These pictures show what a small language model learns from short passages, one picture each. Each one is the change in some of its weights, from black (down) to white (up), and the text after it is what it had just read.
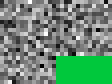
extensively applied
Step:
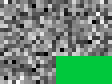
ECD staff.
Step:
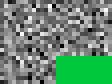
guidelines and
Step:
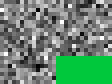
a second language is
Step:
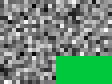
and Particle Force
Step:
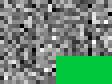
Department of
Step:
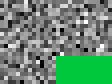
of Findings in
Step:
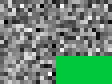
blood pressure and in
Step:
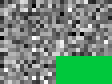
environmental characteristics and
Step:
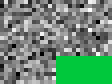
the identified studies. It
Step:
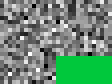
and Hospital,
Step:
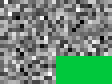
Theses, and
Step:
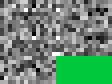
environment. Requirement
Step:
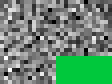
1). The project is
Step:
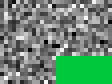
more frequently in developed
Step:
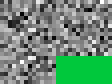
indicators, values, and
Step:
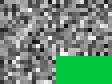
the taxonomic order
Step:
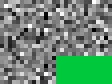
consider larger,
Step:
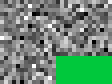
experimentation, every
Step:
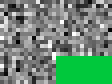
a reflective surface for
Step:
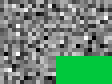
learning and teaching
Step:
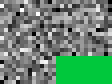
Caste Gotra
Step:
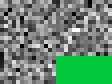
making them independent
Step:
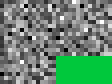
services or monitoring the
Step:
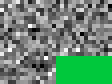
classification label.
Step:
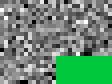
p value Significance
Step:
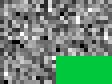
education; sustainability
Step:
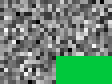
produced by layer by
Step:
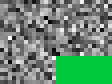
various dictionaries
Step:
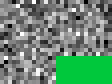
1. Data are presented as
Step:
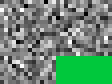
impedance response
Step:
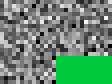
and thrive on
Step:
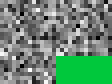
D O E Vi
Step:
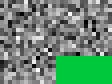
of participations in the
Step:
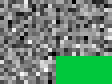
of October
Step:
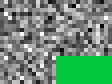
also safeguards
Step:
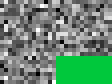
reported multigravidae
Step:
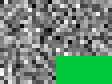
Since DSA
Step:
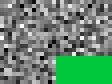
and incomplete
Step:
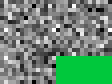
and Toba A.
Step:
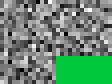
influence of dimer
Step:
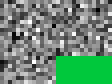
put at the centre
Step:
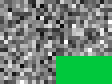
acetonide protection
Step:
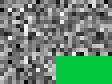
high incidence of
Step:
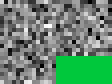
of malic acid
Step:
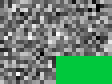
character in students. I
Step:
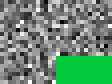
years PhD course
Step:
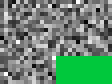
more substantial
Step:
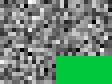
determine solutions. As
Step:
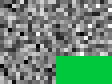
recovered the reference
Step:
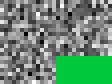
last achievements in
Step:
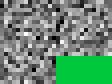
the training procedures for
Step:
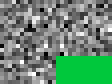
from satellite
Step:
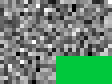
there is an average of 6
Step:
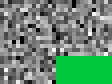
by the world's
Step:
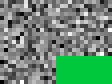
of Forestry to
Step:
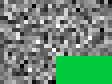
and OIE,
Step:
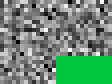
transport research data,
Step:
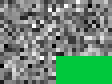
problems like environmental
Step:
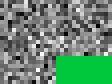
of generality, that
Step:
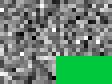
abdominal pain
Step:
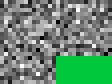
the participants while 18% have
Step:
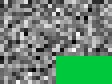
the events already
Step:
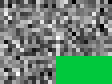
that case, it is possible
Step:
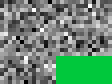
important functional groups of the
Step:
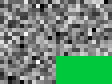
in the occurrence
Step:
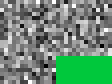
Communist party
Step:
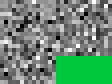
findings are suggesting that
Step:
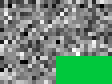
that work to which the
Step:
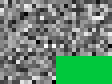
gray differential equation
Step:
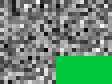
the theatre was
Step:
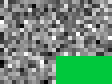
All authors have given
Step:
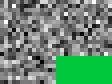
a more profound effect,
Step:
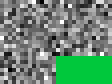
a stage extraction
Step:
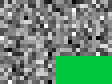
FTS. ³
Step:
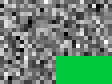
in the case of red
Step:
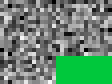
0.7% for the
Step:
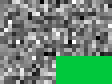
policing agenda.
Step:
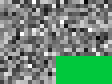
the project. Prof.
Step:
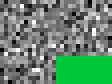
millions of trees
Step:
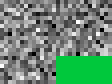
it is evident that
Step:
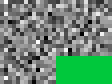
only one day, an
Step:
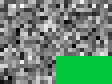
rapids into
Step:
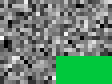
of erosion pits
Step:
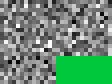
between experimental and the two
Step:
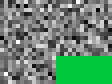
these substantial
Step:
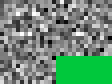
be retained for as
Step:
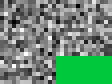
excluded patients who
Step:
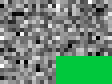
has been limited. It
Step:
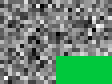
in the annual number
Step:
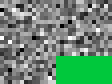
metro-access network
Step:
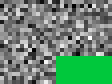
low power down
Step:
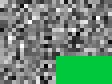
Gubar note,
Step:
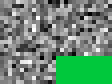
evolved throughout the
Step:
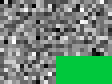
design projects and
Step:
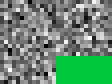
12 most commonly
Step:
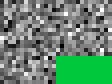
within forests very
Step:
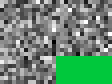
GPa which shows a
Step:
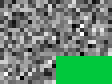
related to those residual
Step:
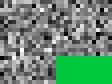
speed mode,
